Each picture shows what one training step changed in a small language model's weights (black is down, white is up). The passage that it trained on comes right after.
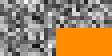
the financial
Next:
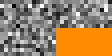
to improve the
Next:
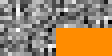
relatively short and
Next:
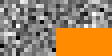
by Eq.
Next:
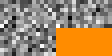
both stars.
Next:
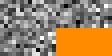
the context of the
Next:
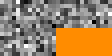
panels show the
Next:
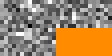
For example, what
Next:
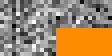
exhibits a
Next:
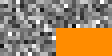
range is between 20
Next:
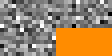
This is because of
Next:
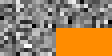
scattering lengths and
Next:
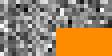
energy gaps appear
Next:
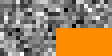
in the problem:
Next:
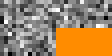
is comparable to
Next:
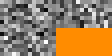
wave solution given by
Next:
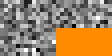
angle of the
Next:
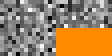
step scheme of the
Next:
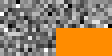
assumption that its magnitude
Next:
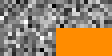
the interface height
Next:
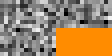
in the left or
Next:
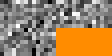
pole contribution
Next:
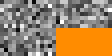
is expressed by a
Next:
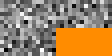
$s$, where
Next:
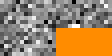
has been through
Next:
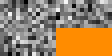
hand, to the
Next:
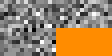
through shared
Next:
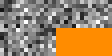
between the starting
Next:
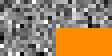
H ll
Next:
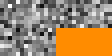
automation can be
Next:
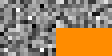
atomic and molecular
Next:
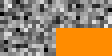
spherically symmetric
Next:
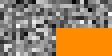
defect the system
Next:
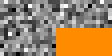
states. The resulting
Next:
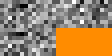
depends on the total
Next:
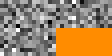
of the transitions
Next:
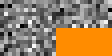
\nonumber \\ &
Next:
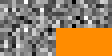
Space Science,
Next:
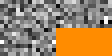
the bulk and the
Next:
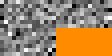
and $\beta$
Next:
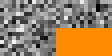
only on selected
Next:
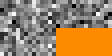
star forming region
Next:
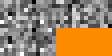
link were higher than
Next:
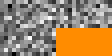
proof for the
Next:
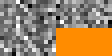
and SCL
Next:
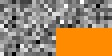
both coherent density
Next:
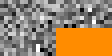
of Fermi surface changes
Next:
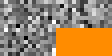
channel order produced by
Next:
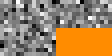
state, which is
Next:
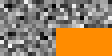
useful discussion on the
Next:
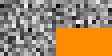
the Aquila
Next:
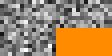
the dotted
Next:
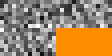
detuned by
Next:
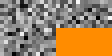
calculated from the experimental
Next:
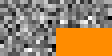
of this paper is
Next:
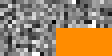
which in the
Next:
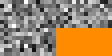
respectively. Unless
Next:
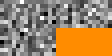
represented. C.
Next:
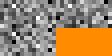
Number of
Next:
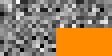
values sampled from
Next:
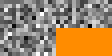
ground truth data
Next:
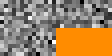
finite limit as $
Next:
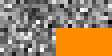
(a) or
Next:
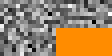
that predicted the
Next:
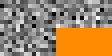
we want
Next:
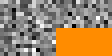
rotation of the
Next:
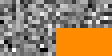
non-linear because
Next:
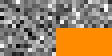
to be a unit
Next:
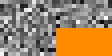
first solves for
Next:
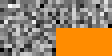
true also for the
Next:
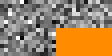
the two-dimensional
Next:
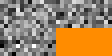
the luminosity.
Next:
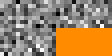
having been
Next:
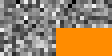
per questo
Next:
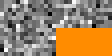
is also clear that
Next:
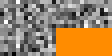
model with lower data
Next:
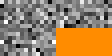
and the variational
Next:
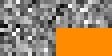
2a shows the
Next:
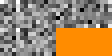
spatial oscillations in
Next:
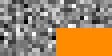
evaluating those
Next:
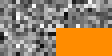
These objects are
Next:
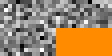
very exciting to
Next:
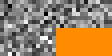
the bare
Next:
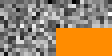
the subjective
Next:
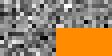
luminosity on these mass
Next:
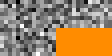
the following:
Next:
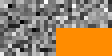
certain properties for it
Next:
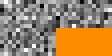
clouds are
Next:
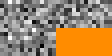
the V-O
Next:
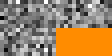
ranging over the
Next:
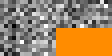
its predictions.
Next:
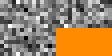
parallel edges
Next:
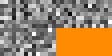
baseline of the
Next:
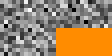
the instability growth
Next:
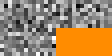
measured distance, this
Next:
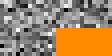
can be written in
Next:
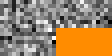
input may lead to
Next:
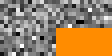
the number of components
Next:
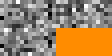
diameter during
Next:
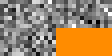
much lower as the
